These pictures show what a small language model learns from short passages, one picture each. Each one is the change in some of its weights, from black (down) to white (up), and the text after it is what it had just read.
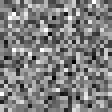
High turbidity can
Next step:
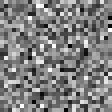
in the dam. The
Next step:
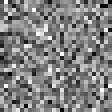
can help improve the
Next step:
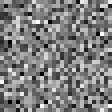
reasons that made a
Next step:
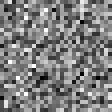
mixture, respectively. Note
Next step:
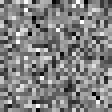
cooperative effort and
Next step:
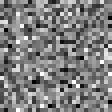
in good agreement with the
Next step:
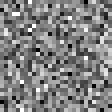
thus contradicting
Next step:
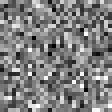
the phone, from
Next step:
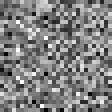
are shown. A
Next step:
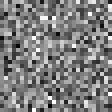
$n \rightarrow
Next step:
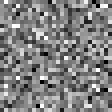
is to find out the
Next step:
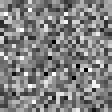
Rev. D{\bf
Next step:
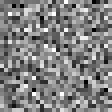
number of children were associated
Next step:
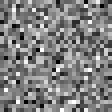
A powerfull tool
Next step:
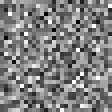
emotional factors, teacher
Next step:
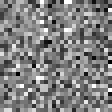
extractors to obtain robust
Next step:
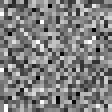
D, Zhou
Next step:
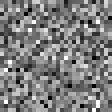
degree of flow diffusion.
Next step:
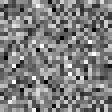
the drug at particular
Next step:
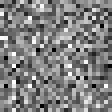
and drug formulations
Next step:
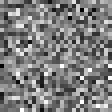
or, if it is
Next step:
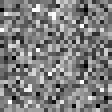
bilan yakka
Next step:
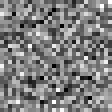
a pattern of avoided
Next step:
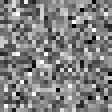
to intiho.
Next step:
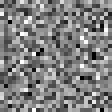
and diffusion coefficient depending on
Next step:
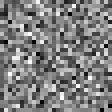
of these methods have been
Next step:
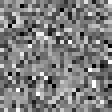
to refugee labour
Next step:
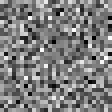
at early times and high
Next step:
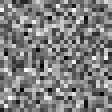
span of 12
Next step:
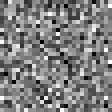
assembling the
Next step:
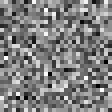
phase is the phase
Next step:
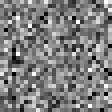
своим подходом
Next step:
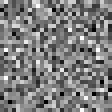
the several construction companies used
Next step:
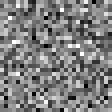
surface flux tally by
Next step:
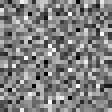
strictly applied.
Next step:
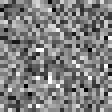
the sky-survey
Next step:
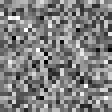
energy gains for the
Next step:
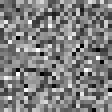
different models, and
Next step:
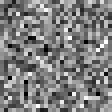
of Dosha and
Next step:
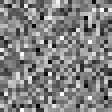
available upon email
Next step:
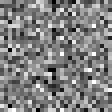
studies of the fragmentation
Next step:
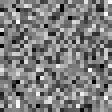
seharusnya untuk
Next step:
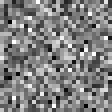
of around USD
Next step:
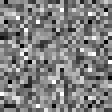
gearing applications,
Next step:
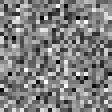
incidence of breast
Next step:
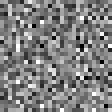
For future research, the
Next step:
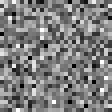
set targets nor order
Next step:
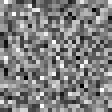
simulate any local quantum
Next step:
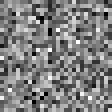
// Primary
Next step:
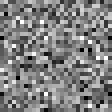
The weight distribution is directly
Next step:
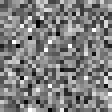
in intracerebra
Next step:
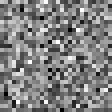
investigation should be necessary
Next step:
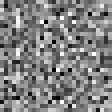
Table 1. Table
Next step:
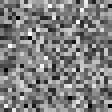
such fluctuations are large compared
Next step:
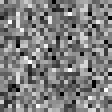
начала XX
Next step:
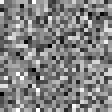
localization. - The
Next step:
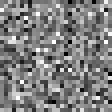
to overhearing
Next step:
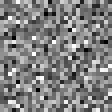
.csv, para
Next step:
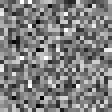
Rev Assoc Med Bras
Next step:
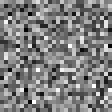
in $\sigma$ from
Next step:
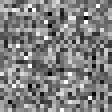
un échange
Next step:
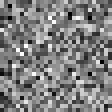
still not well established.
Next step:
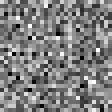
Then Olavo
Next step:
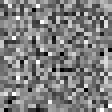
In several other common applications
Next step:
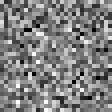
hypertension, a
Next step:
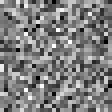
Variant validation
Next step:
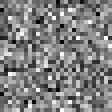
suficientes o a
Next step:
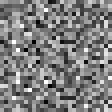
in our sample.
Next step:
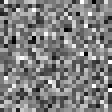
values \myEq{
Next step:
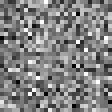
Central Asia and
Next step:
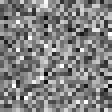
were filtered through
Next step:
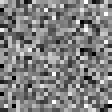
noise that is independent of
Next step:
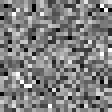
it possible to accurately
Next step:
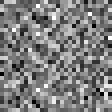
se presentan más
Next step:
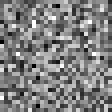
Dalam sistem
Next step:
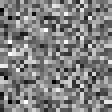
analyses were conducted using
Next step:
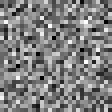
PCR amplification of
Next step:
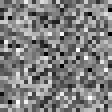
available tools are based on
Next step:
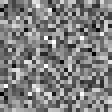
the current study is within
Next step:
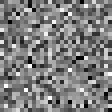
silent after the initial
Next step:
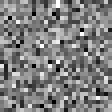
Islam pada
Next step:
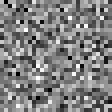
- Teams to be
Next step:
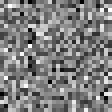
in non-verbal
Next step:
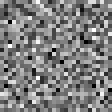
of the variables $\sigma
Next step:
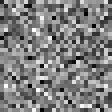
the fairness is
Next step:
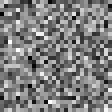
be expanded in a
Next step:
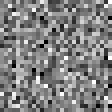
чего все
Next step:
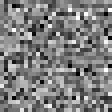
van iedere
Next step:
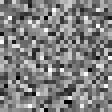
Torna um
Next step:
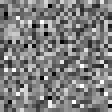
This results in an efficient
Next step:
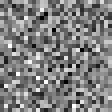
composition ideas. In
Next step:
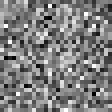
corporais, bem
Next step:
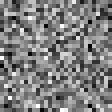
probes with one and
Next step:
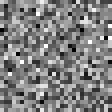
preparation by {\v
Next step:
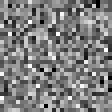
other CIS countries.
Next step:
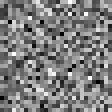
of the subjects would
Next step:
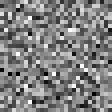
and manufacturing activities represent the
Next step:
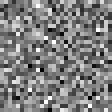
the research articles
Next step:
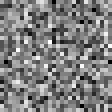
development operations. In very
